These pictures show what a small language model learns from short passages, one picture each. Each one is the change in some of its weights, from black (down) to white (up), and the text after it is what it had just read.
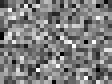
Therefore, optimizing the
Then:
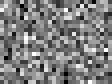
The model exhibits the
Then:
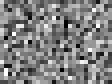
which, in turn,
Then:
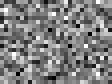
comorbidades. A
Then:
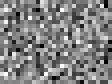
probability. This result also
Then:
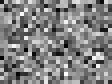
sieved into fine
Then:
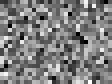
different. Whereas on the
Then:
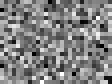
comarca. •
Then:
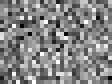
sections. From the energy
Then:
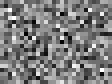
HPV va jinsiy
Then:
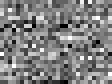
K., Parker,
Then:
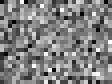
and analysis: KMM,
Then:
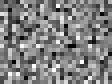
they make sure that
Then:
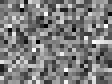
of soil provides a
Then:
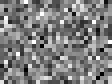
to use a visibility
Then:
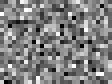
field ${\bf B}$
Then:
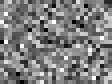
properly handled by
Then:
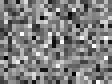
substances within the
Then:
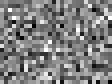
M. Njenga,
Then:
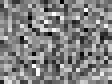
representa el costo por
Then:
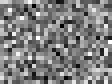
asosiy turi
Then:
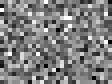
(Meira &
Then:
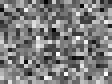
a) La muestra
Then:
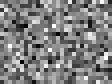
full report will be the
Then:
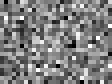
limit tests indicated that
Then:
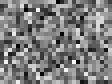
for obtaining exact analytical
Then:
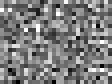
pelayanan hak
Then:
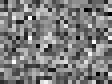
surfaces of constant
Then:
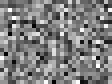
Methodology, Data
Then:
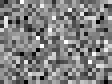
are not be completely
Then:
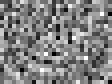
is, of course,
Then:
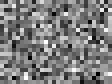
of non-Hermitian
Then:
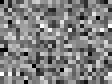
final molecule can
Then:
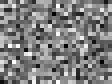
of Variation Sum of
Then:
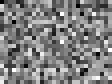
the endpoint method in
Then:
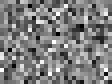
thickness, L ,
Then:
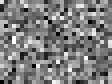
для эпохи
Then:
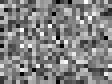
of Engineering and
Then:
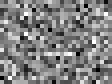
completing the instrument
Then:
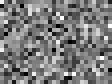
чем во II
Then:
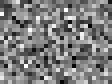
Mey Laat mij
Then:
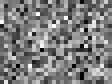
total annual sales
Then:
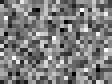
during the beam time,
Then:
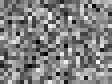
parts of oils and
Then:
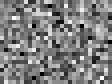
cattle of all
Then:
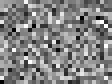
su mantenimiento
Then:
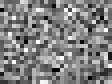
treatment of breast
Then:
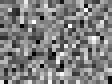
low. Powdered
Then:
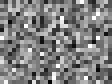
to the extent that the
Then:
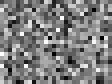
the key problems during
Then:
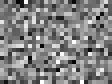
corpus luteum
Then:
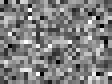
measurement deviations observed when
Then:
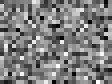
incomplete, the
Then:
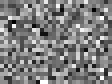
I. Deleanu,
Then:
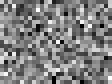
photons with proper energies.
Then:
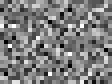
се проявява
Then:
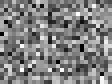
De acuerdo con
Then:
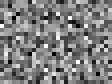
using the biomechanics
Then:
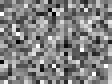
Fig. 2 shows the mass
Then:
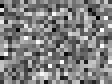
rationale for fixing
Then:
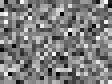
require the network dimension to be
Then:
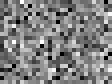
were selectively applied,
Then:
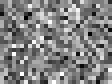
em que o termo pode
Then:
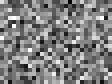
Denote the variance
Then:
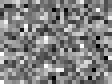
considers social factors.
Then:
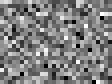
ushbu Asosiy
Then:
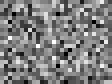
& Risk Management
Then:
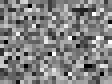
calculation was already
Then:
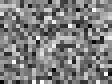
perspective of quantum information
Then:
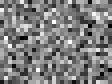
marginal expectation of
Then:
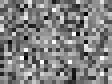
on examining and
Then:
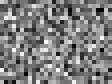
(δ_C) will
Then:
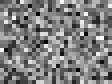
also partially supported by
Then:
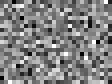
brane, although
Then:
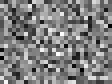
jobs manually into
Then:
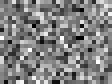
margin, is the
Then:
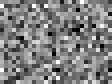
single jump, so
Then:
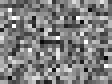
Being a scalar the
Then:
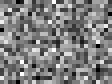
of applying the
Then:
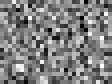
be accessible through the
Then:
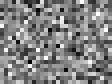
to use figure 9 from
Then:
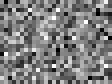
diffusion result is the
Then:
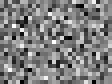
previous study on loop
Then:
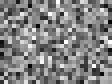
high cost. It is
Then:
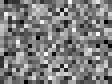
amu, normalized
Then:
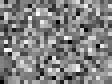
perceived through properties
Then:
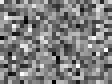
81% which makes it
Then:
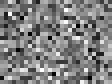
under) To minimize
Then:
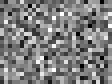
have become essential for
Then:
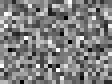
droplet following charge
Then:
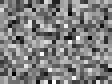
the course of three
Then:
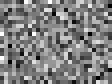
line luminosity of
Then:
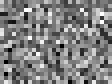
y duradero que
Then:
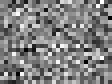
teaching foreign
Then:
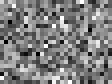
to micro scale with
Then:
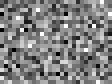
and the firms'
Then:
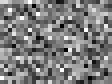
asosini tashkil
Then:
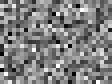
of the tensor field
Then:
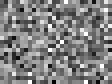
climate change in
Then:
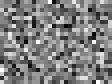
breaking, the
